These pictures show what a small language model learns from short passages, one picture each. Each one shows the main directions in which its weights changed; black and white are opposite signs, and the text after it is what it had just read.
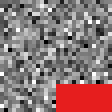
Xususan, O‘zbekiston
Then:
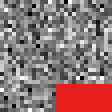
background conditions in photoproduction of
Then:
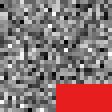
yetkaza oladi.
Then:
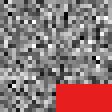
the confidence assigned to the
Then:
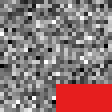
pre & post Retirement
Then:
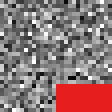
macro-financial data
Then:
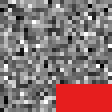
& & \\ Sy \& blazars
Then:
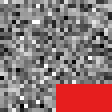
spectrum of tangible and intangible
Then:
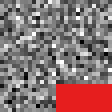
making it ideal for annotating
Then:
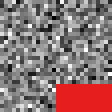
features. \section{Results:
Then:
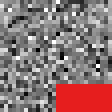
for Quality Assurance in
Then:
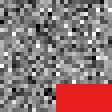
standard NLP practices, including
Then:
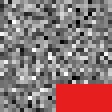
voltage applications. The capacitor
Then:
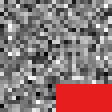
questions. Support
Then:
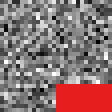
rather than its spatial distribution. The
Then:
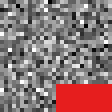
picosecond neutron observation
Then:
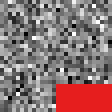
irrigated cropland
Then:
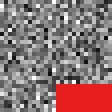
now to calculate the expectation
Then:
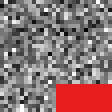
Project (HKJP), which
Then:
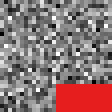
To determine whether Vendor
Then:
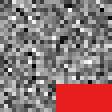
10. Jumaniyazova
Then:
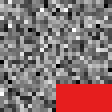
one and six entries from the list
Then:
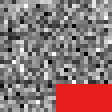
linguistic units within the
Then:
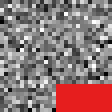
и звуком; -
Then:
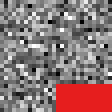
learner's strategies). We
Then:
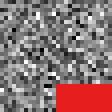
palavras, alguns
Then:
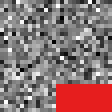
Noncentrosymmetric protect
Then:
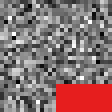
se face sub diverse forme:
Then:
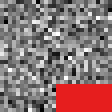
Gender Perspective'.
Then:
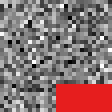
\reference Kumagai,
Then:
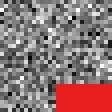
EP coupling strength. Sec.~4 provides
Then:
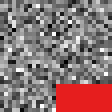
y atendiendo a las
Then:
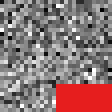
*Paidéia*, v.
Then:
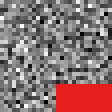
\includegraphics[bb=0 0 550
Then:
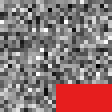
joyni egallaydi.
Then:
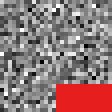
Integrating (15) starting
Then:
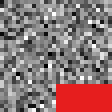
\epsilon_2$ plane, and
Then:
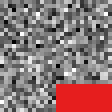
can be easily achieved, as
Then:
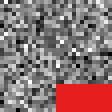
$P_\mathrm{em}$ that the
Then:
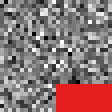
control flow and synchronous
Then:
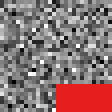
Integer multiplying the
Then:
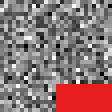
quasi-particles, that
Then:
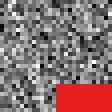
to what extent the successes of the
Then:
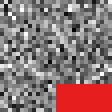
both Western and Arabic
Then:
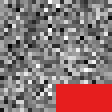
orthopaedic devices have
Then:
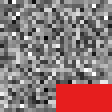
reflect back to each TAC the results
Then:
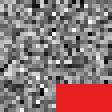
alternative, we sought for
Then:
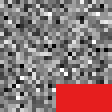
(line 23). If any of these
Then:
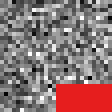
K--matrix approach should not be used.
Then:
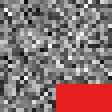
a juntada de uma declaração
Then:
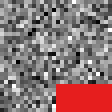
and utility is also another interesting
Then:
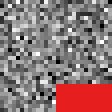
та його вплив на
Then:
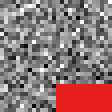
a behavior that has also been observed
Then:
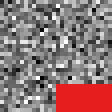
science datasets that can be relevant to
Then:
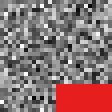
air velocity). It was supplied
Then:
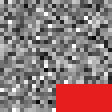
but it has been introduced across
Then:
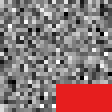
section, we denote $\delta =
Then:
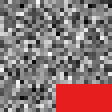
messenger quarks and
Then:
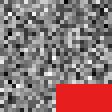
dissertations and theses to
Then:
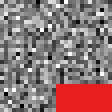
layer. Fig 1a shows the
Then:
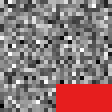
strategy used to find the distribution of x
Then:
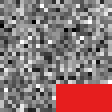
level showed a trend of being
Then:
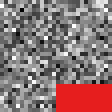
were observed for the three RFLP
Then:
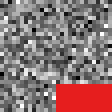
M., Tamboura, H.,
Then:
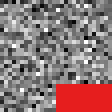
crítica e fundamentada.
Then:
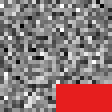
were calculated by extrapolation
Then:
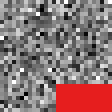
added electrons. We define
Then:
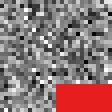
are served from cache with high
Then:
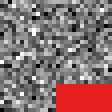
2.2 digitalization; and -
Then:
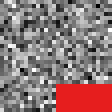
indukcia indukcija
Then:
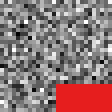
should also be considered, such as the
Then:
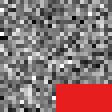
the implementation stage at JSS level in
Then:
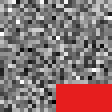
when either of its daughter
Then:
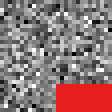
с иллюс. 12.
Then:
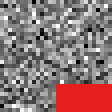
The curves are essentially
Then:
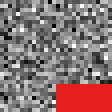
1 and has a high fluorescence
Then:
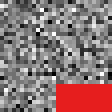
Diharapkan kepada
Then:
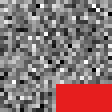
In section two we recall how two complex
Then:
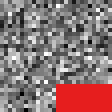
D. Parallel tracking and
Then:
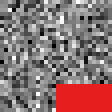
PPP Using the Connected
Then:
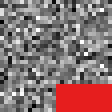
symbols is halved. This
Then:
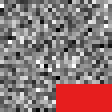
unauthorized nodes from obtaining knowledge and
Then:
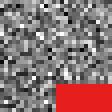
decisive aspects for using the
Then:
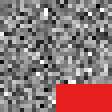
ao novo, ser humano,
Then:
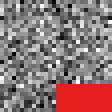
Paradigma de la Complejidad
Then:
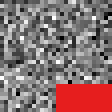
thin wall radius evolves
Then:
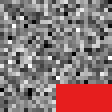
anisotropy is small,
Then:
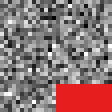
where \begin{eqnarray*} {\bf
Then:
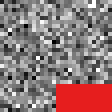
And if we refer to the current protest
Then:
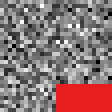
categorías de productos –
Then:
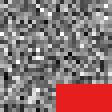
the chiral extrapolation and
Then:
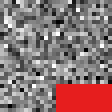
Médico Comunitario
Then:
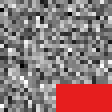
emasligi O'zbekistonning
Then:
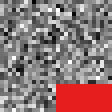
faal hale gelir.
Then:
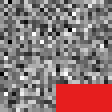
optimum temperature for growth).
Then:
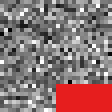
= -\infty$. In the accepted
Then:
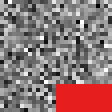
achievement and scoring levels in
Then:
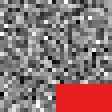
bottom-right image.
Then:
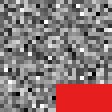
in our scheme by regarding a
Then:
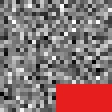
on the wire surface was compared with the
